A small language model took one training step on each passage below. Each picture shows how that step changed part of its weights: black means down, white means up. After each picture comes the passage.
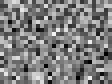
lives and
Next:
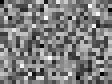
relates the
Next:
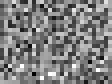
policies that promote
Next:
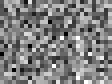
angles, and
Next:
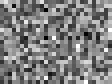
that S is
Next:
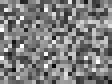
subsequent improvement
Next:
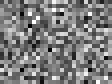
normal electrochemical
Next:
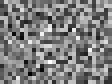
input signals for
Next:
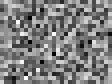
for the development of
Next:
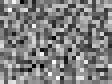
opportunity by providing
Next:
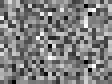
describe the
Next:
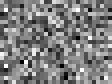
into minced
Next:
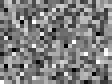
is formulated as
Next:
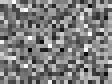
their applications.
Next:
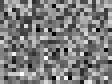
compound. Low
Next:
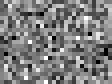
and blank sample
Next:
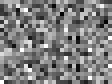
static test.
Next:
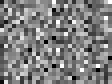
Mortality rate
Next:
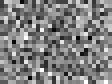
screening programs
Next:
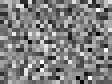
reference [19]
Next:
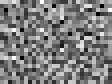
these questions cannot be
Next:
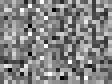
These improvements
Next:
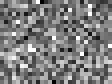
uncommon with
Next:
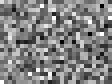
by the writers
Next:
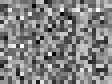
protocol choices impact
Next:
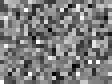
on the article
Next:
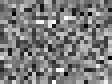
over a year.
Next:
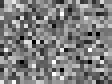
often equated with
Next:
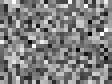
source if they appear
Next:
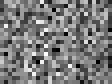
1.5 million
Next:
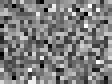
average hydrogen content
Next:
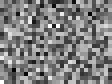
in the practically
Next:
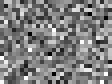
staff of the
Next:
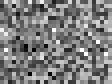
that ranged from
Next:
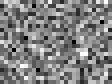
the higher and lower
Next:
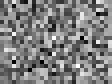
processes that ensures
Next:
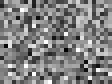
emerging risks.
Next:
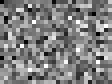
and proposes recommendations
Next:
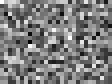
the main element of
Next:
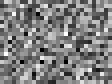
defines whether an
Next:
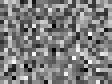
behaviour in stock market
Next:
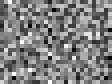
Q MI
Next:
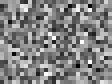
centers in order
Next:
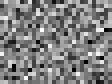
as those in the
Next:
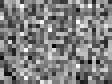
highlight the different types
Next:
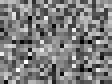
culture, educational
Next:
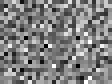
monitoring data, farm
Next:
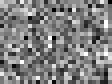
a colluding
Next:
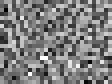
model can be
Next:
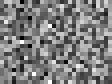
service. Patients
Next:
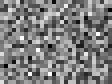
and develops as
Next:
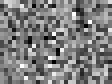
the high level of
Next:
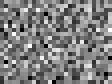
CT medical
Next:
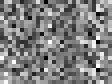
allow teachers to
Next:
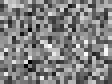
in the period from
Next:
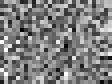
business innovation and
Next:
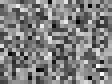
predicted values for
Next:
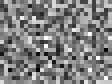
of granite
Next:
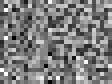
specificity and
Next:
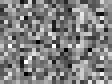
layers was observed
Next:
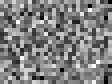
surfaces obtained
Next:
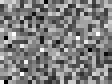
were equal to
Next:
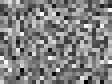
section, the
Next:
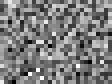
with the EU
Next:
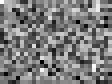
assumed that the
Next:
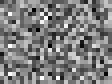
have eternal life
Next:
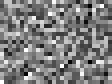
of the previous
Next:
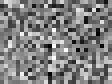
the trajectory
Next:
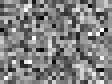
farmers had access
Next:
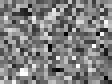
light pink,
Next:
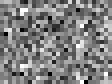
news has a
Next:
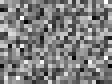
to assist
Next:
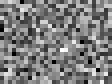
school teachers,
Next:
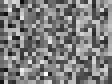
limitations from the
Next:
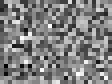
outputs produced by
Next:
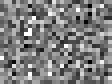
of this study was
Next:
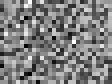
was conducted in 60
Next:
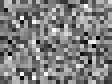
is shown in Figure
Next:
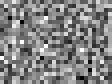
, Impenem
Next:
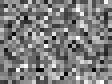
settlement and soil
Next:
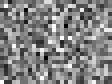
of presto
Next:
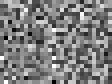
first part of the
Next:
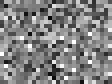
and Communication
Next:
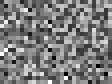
specific application requirements.
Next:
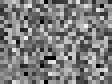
classification were all based
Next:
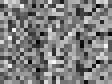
the impact of
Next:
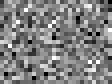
Step 6
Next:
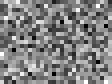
formal examination and
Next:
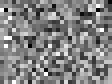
Asia remains a
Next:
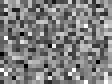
formulation and
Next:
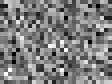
two or more models
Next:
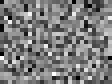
Generations &
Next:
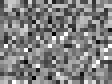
nonlinear case,
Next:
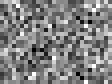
experience inside of
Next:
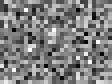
on rights of
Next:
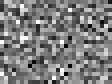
a further 45
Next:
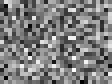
it may be possible
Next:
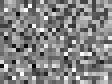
Figure 9 shows the
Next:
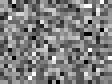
leading cause of
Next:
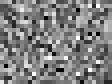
select two minimal
